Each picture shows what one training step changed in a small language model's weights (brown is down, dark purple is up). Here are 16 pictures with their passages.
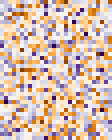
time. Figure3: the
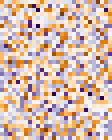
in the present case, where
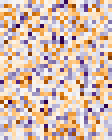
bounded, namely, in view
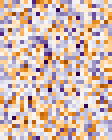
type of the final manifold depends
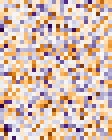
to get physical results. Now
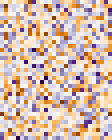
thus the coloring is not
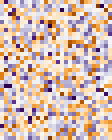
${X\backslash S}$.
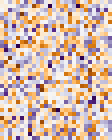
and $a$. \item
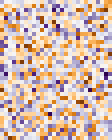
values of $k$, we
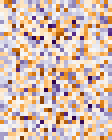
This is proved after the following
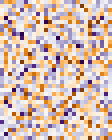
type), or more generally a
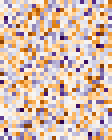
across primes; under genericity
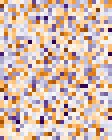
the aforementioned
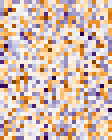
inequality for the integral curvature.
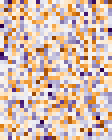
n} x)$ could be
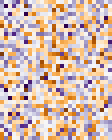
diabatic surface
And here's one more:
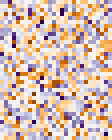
in $\Sigma$. In order
